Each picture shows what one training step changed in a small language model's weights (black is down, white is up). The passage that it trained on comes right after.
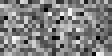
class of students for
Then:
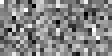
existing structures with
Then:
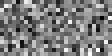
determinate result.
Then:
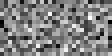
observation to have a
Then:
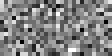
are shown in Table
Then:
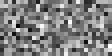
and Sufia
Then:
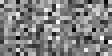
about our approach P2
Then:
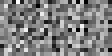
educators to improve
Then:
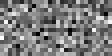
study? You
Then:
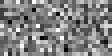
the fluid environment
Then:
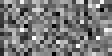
skip the
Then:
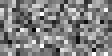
unitization is
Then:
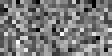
Also by given some
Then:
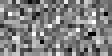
devices may not
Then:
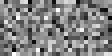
by a standing
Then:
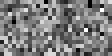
the m-dependent
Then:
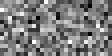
tau polarization
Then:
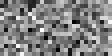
equation of state, where
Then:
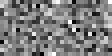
In fact, the
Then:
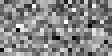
from crossed-box
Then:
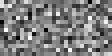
with a probability
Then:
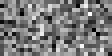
and mean-field
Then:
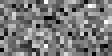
Electron Gas
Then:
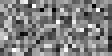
to the second term in
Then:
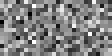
with regard to the
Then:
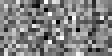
appear) of
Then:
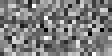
strong O emission
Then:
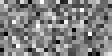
change in the
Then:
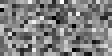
a durable,
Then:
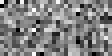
rather different
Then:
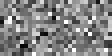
to be larger.
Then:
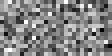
life. We are
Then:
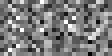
incoming and
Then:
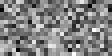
two such functionals,
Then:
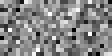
continue after the
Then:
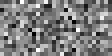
that relationships of
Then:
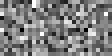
group receiving
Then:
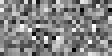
provides a full
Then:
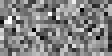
to be biologically
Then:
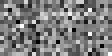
seen that the
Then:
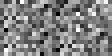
of the sequence
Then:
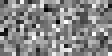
like heat of
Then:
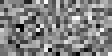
ideal control
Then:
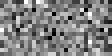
input vector into an
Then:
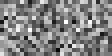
of frame.
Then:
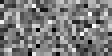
Russo E,
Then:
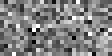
rate is concluding
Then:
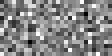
all band structure
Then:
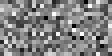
the Galactic
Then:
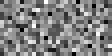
For several
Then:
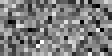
same as Figs.
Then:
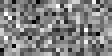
in arid regions
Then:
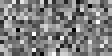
for the detection of
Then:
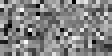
benefits from
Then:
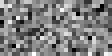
with the sum of their
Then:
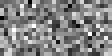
motivating the
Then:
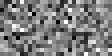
applying the spin
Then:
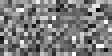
Physics and
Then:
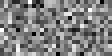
potential depends on
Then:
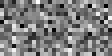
positive responses
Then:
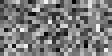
of a generator and
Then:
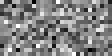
linked to water
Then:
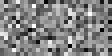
typically in good
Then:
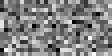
before, is
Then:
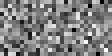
the emission:
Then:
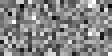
the salivary
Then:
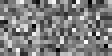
A jazz
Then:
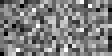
to the actual
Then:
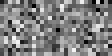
hope for that
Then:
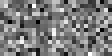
$$ Therefore,
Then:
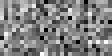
quality services for
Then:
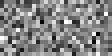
present. At high
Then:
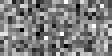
- It is possible to
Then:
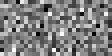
type of layer –
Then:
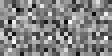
days in the
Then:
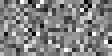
range of parameters.
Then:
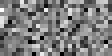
exact and approximate
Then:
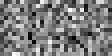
positioning of the
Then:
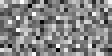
systematically low,
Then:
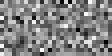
estimator. Section
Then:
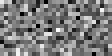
These techniques
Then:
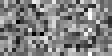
cells, small
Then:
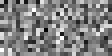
the flat surface
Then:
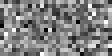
on Education for
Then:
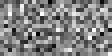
The logical
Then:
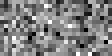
who know information about
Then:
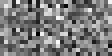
In this paper, we
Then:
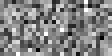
neither contains
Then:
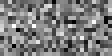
extract samples solution
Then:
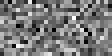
may use first-order
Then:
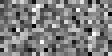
health and development.
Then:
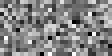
the calculation, it
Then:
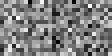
to identify the
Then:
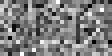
pairs that would
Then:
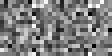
unusually low
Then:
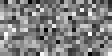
any model for the
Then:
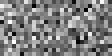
day. The main
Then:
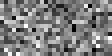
will be recorded
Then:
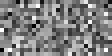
becomes stable
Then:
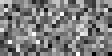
shows 10 α
